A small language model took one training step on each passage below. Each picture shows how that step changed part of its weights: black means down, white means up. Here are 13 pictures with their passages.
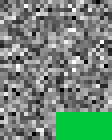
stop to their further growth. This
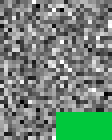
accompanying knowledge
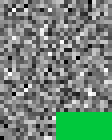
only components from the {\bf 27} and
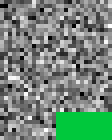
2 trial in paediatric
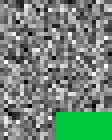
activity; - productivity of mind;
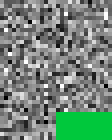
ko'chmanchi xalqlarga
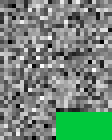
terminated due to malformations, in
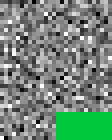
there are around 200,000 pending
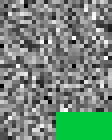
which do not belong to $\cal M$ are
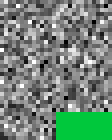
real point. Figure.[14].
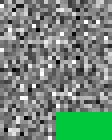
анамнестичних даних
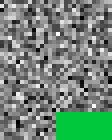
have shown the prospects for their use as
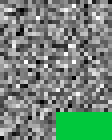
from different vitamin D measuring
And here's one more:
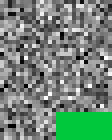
the pandemic period, all
